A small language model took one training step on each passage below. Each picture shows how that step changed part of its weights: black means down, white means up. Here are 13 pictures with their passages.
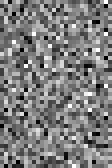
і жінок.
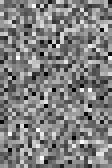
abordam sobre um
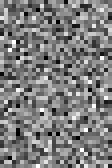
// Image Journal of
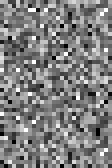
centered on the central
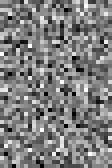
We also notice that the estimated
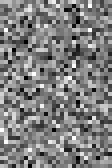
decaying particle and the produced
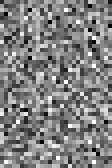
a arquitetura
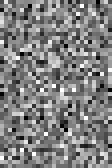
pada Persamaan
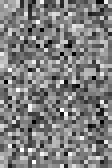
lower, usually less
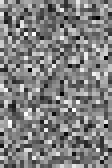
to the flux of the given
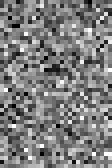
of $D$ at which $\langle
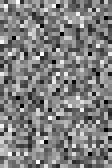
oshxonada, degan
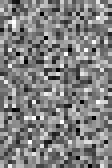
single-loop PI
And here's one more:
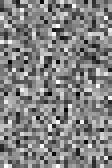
în grija
